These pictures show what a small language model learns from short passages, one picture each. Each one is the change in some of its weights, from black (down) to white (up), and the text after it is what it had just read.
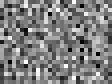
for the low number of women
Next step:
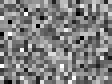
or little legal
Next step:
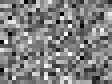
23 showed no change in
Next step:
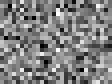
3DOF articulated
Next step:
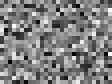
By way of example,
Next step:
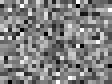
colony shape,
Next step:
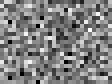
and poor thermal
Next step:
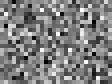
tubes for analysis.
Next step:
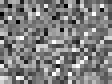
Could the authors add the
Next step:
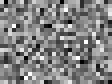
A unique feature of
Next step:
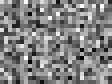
higher velocities. This
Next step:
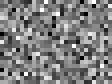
co-operative patients have
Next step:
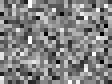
resonance scan. In
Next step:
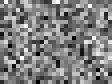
considered to be essential to
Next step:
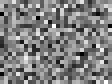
victim, a simulation
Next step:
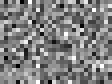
The results of three datasets
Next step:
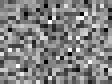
achieve harmonious
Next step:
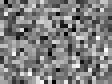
total magnitude of
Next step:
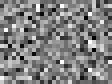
Wreaths have been found
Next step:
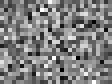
orthographic knowledge and
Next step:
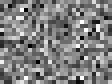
minister's wife,
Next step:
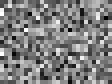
OF INDIA
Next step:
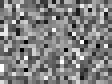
the professionalism of
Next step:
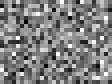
in which she explores her
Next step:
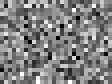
of even nectar can
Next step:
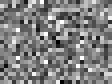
ecosystem. Key
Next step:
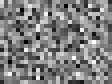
on the other hand, can
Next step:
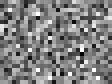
of Life, students learn
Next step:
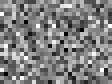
its co-infections
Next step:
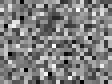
terrain, and weather
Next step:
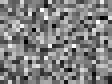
is based upon pure
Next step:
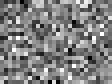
House, Nimo:
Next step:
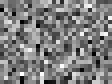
projected to live in
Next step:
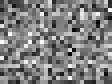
preventive effects and
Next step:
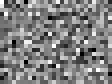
great financial crisis of
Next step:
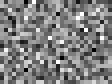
microorganisms has
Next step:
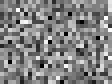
to exercise his
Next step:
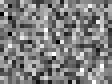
data obtained from 220 samples on
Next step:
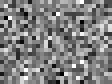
a post-test satisfaction
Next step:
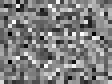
advancement in biology,
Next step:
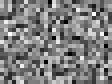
for HRTEM
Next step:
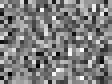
to intermediate representations
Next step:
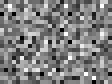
on a beach formed by
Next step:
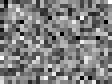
confusing Dependability It
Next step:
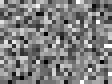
was chosen, with parameters
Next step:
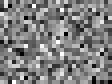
noise while in motion.
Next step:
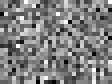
strain in the neck
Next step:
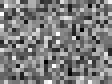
mapping are described.
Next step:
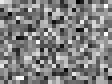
will facilitate the
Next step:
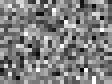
agent bellow the surface
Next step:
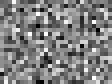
(CBN) and the
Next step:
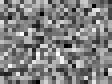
contributions This work was carried
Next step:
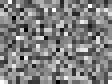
learning models such as Random
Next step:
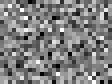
a range of measures should be
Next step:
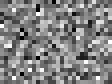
certain variables and combinations
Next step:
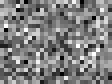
dataset / output
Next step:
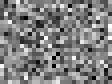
di Camastra
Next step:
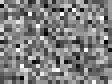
raw cotton
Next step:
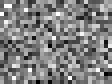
interests and tastes of
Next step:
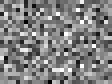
composite reliability of
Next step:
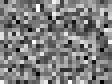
behaviour, interests,
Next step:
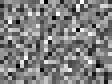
to range correct the
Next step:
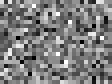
surface profile and features of
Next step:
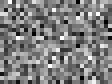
and Random Forest
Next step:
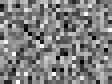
decades because it fit
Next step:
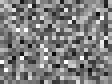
a chamber at 100
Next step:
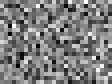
purification, except for
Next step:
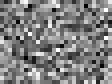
and MDq-PI
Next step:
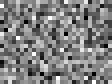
Antwerp has
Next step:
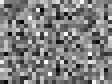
important in the event of
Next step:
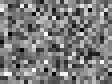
the scores obtained from the
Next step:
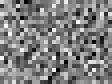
output device of the
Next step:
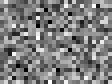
Breeding host
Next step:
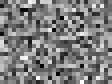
threshold, let
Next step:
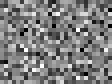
hyper-parameters is
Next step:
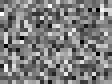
that they can relate to the
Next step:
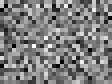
not require an answer
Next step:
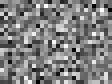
explain here how to
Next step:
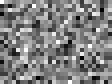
been reported [38]. A.
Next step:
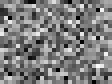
was equilibrated using
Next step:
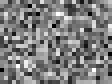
notice after cutting the
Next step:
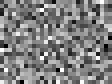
Beat is : 72
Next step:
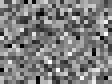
survey was conducted
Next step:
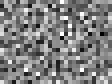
washing comes into
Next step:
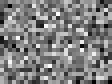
(2004) in relation
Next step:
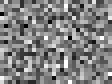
platforms by creating new
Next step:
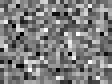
calculated as the mean value of
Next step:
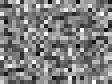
public policies for access to
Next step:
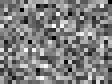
displayed in detail
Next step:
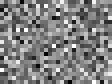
is a real application and not a
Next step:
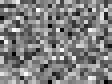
a high degree of
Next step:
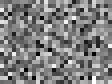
is determined as follows:
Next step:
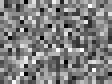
energy shift of the
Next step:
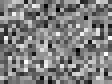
noticed. Figure 6.
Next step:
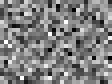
using wavelet transformed
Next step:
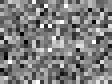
By: Date of
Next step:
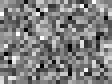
any work are becoming
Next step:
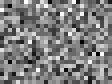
low because they incurred high
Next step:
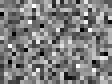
conditions of the occupants
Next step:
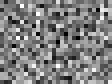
that the highest direct values
